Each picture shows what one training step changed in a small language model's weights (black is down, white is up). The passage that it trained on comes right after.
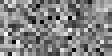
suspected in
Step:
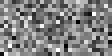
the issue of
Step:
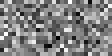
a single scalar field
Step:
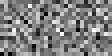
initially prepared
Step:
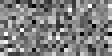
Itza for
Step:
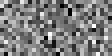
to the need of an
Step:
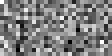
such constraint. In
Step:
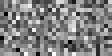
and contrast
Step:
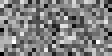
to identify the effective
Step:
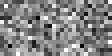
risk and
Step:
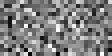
clearly understood
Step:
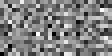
condition. In this
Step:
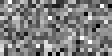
be written in
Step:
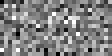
where e is the
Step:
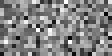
covariance matrix
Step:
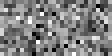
Hung and
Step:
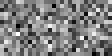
former rather than
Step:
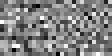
scaling function: the
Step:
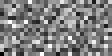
in the gas
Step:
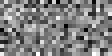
with a market
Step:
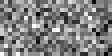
crystal is
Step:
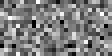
Y., Weber,
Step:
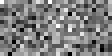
life were
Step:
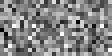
we consider the {\it
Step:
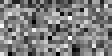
In their study they
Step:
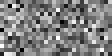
dimensionality of the quantum
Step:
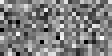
a classroom.
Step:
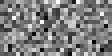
but this increase was
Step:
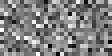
role of the
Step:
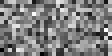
and 30 K for
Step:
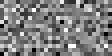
those to be the
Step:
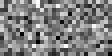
observed. Comparing
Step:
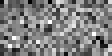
and methanol
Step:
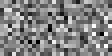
data characteristics such
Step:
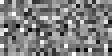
always to
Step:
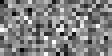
the results. Both
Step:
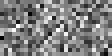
the motor field
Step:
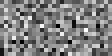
the sequence
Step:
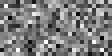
visualization of
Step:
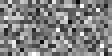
bacterial types
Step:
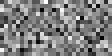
total error. The
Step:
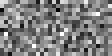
on reducing
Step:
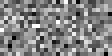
which is expected in
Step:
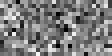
perceived ease
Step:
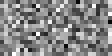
computation time and
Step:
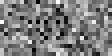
There is good
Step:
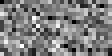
Reverse Path
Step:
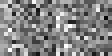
selective method,
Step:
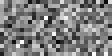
with a jet
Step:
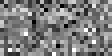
The comparison of
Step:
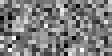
useful for
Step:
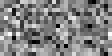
should be developed and
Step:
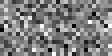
the average application
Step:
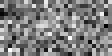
woman are at
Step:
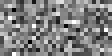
periodic orbits
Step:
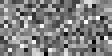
the job centre
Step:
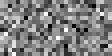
point $P$ along
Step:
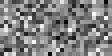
the field equations in
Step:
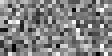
are closed by using
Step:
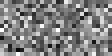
the most critical
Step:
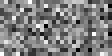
Value of
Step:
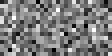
$N$ approximation
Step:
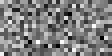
problem of youth
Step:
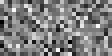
the momentum of the
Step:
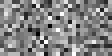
case of studies during
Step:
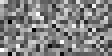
noted rates of
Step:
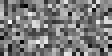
absorption peak
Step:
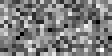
the expectations of
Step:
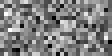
of the black
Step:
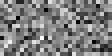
sample size per group was
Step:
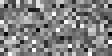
that happen in
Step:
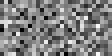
the latent space
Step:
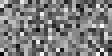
to the design of their
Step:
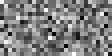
point of view.
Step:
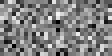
denote the measurement
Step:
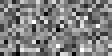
the integrable
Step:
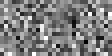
the scale set by
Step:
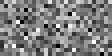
series of an
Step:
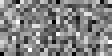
than for the other two
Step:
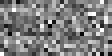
Ozone to
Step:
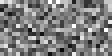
Jessie and
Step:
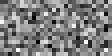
widely used
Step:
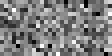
Fan provides
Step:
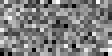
with the highest
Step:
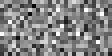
following two methods to
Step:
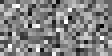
approximately 2.35
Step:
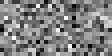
this tells us
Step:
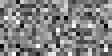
being sensitive and
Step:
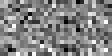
phase space does not depend
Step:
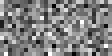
integrates both
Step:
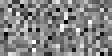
needs to follow in
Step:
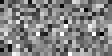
implementation still
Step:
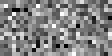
of bosons and
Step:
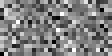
significance of the
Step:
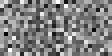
to our work in that
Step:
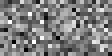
by killing more
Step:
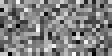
to underscore
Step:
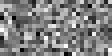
aspects. Figure
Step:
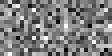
education by
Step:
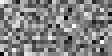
and the system is
